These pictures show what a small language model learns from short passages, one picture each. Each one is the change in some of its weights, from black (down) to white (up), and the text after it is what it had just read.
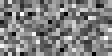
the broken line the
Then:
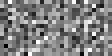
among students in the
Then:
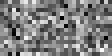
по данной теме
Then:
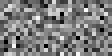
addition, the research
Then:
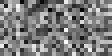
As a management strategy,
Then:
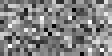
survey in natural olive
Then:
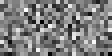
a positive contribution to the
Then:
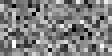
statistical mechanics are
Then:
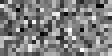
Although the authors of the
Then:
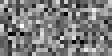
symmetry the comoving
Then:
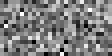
olives depends,
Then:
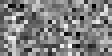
magnitude prediction as an open
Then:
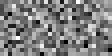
statement is the
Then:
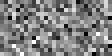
output ratio at cost
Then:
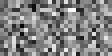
permeate mass
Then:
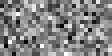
потреби у
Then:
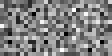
are fitted to the
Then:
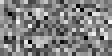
barcha asosiy
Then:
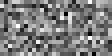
logistic and exponential maps
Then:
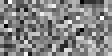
Kapija was
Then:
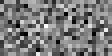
applied Physics vol.
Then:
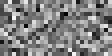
achieve the desired
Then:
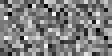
---those that
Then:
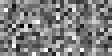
fail to transfer effectively
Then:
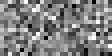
zamanda insanın
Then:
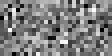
particle multiplicity.
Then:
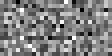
Bular marksizm
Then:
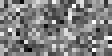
conform to their society
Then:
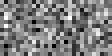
acquisition Fo
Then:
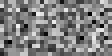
to study the effect of
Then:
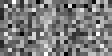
\rangle} =
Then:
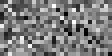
The five constraint types are
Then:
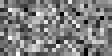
in addition to conventional
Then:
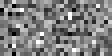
maximum and minimum values of
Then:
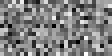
Shu bois,
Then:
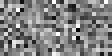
lowest to provide patients with
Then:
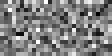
using the HeNe line
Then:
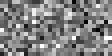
contexto social de
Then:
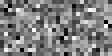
t value P value
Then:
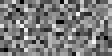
some already proposed solutions in
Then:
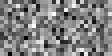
be mainly used for an
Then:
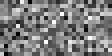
dos esquemas
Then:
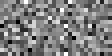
ва даволаш
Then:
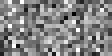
producing our food.
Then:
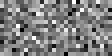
to choose observed
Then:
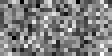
\hline 10 & Ne
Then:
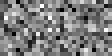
vină morții lor
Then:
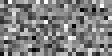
with precursors.
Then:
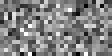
ecological system trapped
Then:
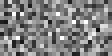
this new counting,
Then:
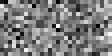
two issues. The first
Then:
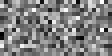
carried out using a
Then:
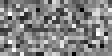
for amalgamating
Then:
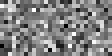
device without physically
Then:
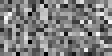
ta'lim jarayonida
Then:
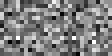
that the starting
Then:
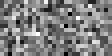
що можуть
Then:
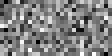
skip connections.
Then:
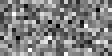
Pharmacy students,
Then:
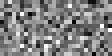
the shapes of
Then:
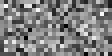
síntomas ya
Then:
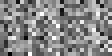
imbalance of
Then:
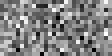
BW. Op
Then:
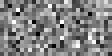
M$ propagation from
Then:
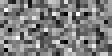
the argument that the
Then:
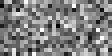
зрения использования
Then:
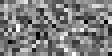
series resistance and equivalent
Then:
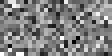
witnessing the
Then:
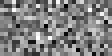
kerak bo'lgan
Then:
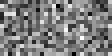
It is a good
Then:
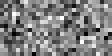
людину до
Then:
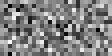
amount of routing
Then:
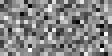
lag, pulse
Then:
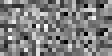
by the similarity of
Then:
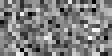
the 4 Cluster
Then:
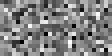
safety, and
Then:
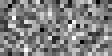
commercial activated
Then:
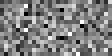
um ciclo de
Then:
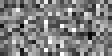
lepton masses.
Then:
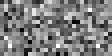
no contexto social com
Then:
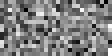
for a very long
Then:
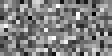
or pLLS.
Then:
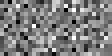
oricare dintre
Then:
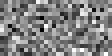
delay path lies
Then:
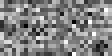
e o envio
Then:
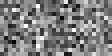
научного и профессионального
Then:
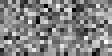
system helps them
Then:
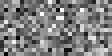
TMDs (which
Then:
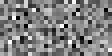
seeds available,
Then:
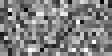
for all spectral types.
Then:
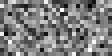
and legal representation for
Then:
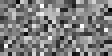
motivatsiya omillarini
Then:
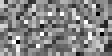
has a binary spin
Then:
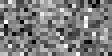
My people are
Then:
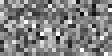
mild steel
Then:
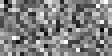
structure of the product.
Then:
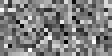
Larmor frequencies
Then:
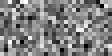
педагогических наук,
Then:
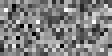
effectively in a
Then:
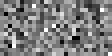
following figure below (figure
